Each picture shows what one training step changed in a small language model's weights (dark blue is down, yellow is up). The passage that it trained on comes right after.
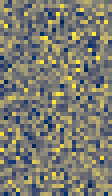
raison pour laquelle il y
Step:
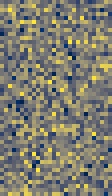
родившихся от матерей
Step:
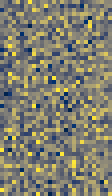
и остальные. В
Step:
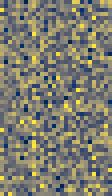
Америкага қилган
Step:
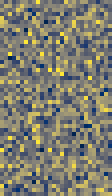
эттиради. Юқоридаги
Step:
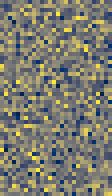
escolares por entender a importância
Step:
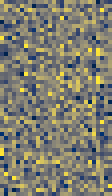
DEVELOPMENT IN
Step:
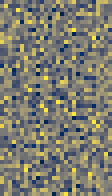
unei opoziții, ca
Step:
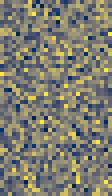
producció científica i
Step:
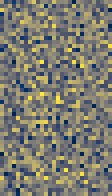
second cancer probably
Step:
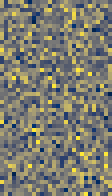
as mães possuem maior
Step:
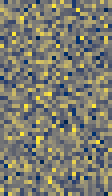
Unido como miembro de
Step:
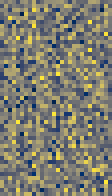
didalamnya batal.
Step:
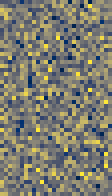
pună între paranteze
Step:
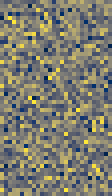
apresente aportes teóricos
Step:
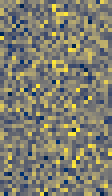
что позволяет командам
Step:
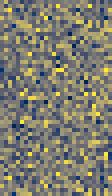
da eleştirel bir
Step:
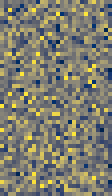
пациентов, которые были
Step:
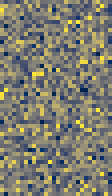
podem se estender para o
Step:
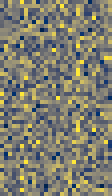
органик чўкмаларни
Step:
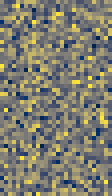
qadimgi turkiy
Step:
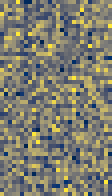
so'zlar: usullar,
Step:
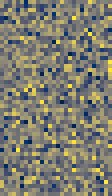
rurale din Republica
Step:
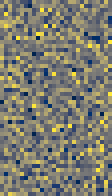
comprueba que los valores
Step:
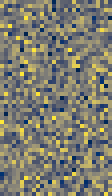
A Lei de Diretrizes
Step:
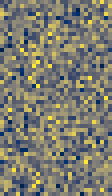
ijtimoiy haqiqatni aks
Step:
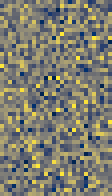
зарарни қоплаш
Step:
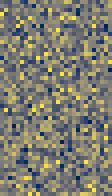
the construction of a concept.
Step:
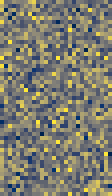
que está expuesto y que,
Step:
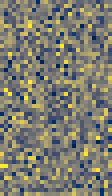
Bolalarga faqatgina
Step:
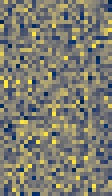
от друга на расстоянии от
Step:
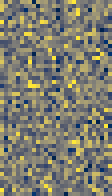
por soluções com menores
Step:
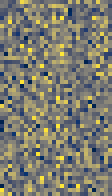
jaar ongeveer
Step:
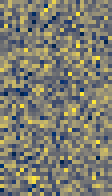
antara satu repetisi
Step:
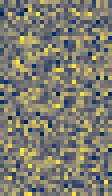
Muqimiy xalq tiliga
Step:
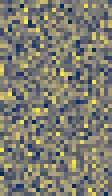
и досадашње
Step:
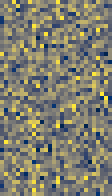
3. HASIL DAN
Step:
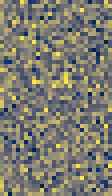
en cuanto a música,
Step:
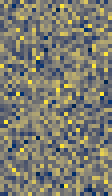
эса уларнинг миқдори
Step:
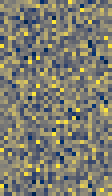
уникнути когнітивного
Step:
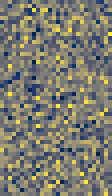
для тих, хто її не
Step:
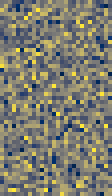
o acompanhamento das
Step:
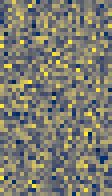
Gomes analisam a estreita
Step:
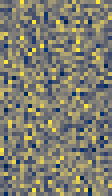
EXPERIMENTAL -
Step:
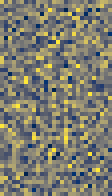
producción de miel, debido a
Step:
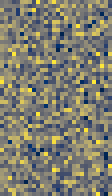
рогатого скота при
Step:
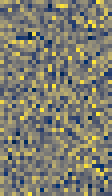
mulher em altos cargos de
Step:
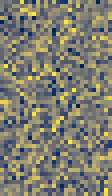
pak izvrši
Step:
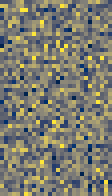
su hogar y familia,
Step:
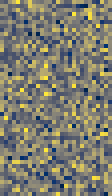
группы по наличию у
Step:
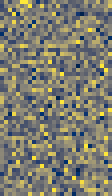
maxsus asbob-
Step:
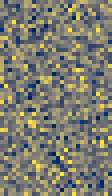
Welche Rolle spielen
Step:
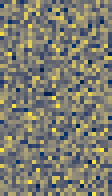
xotiradan chizgan.
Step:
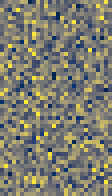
uji yang terlihat pada
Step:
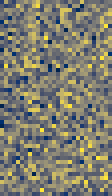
tásirdi biraz bolsa da
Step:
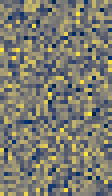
coordenado do governo,
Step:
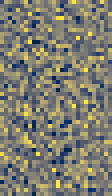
зі збору,
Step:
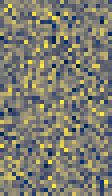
Voorts ervaren
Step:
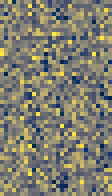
статті розкрито
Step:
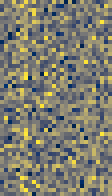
с целью обмена
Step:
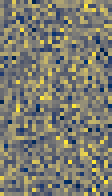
chers disparus, à travers
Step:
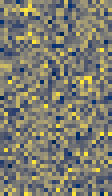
Ushbu to'rtta asosiy
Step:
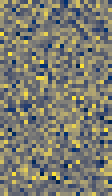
kabâ etdirici /
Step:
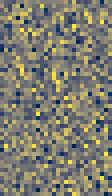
axborot texnologiyalari va
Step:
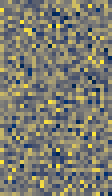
stesso approccio era stato
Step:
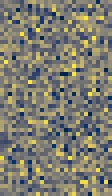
(comparative analysis) —
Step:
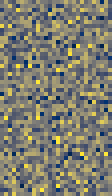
oqibatida kelib chiqadi.
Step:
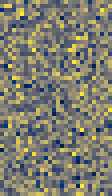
omillar ta'sir darajasini
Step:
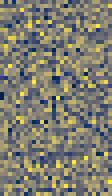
Набихуджаева Н.
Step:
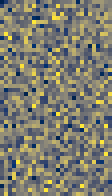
o'ta dolzarb
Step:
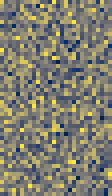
равно применимо как в
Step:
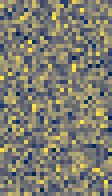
uniformidade de dose.
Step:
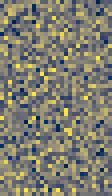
происхождения, в
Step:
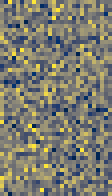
testers y equipos
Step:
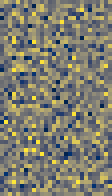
tasavvur qila olishi
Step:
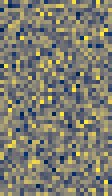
va ularni ifodalovchi
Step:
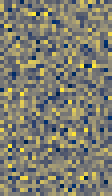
ва сақлаш имкони
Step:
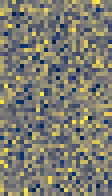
caracteristicile fizice
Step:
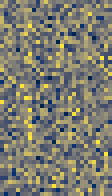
va yana ko'pgina
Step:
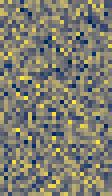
tahapan mencari,
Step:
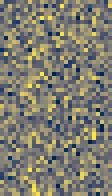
at the organizational level. The
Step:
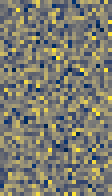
o‘zbek adabiy jarayonida
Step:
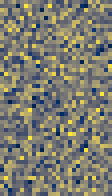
% avec un diplôme non
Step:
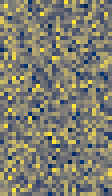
языка. Особенно
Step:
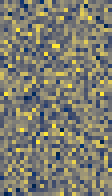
dengan kompetensi masing-masing
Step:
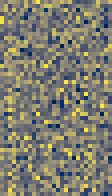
осознать людьми их
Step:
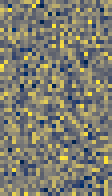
PN. [finder
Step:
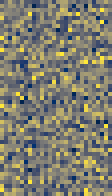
de sedes desse tipo de
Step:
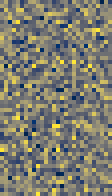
shakllantirilib, xorijiy
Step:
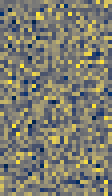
de interés para las empresas del
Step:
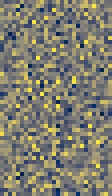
Каменського, Р.
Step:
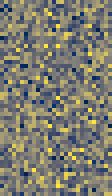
linea ferroviaria
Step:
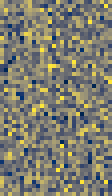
midiendo. El objetivo del proceso
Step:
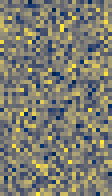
ispitelor, se transformă
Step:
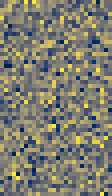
ini dimaksudkan untuk
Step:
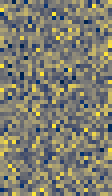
imkoniyatlarini izlashi lozim.
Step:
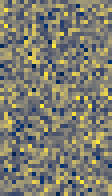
astioissa ei ole
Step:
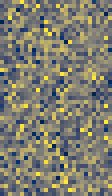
отсутствии таких эффективных
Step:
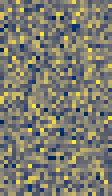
tamoyillar asosida tanlanadi.
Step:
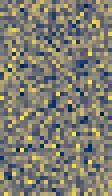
нецелесообразной и
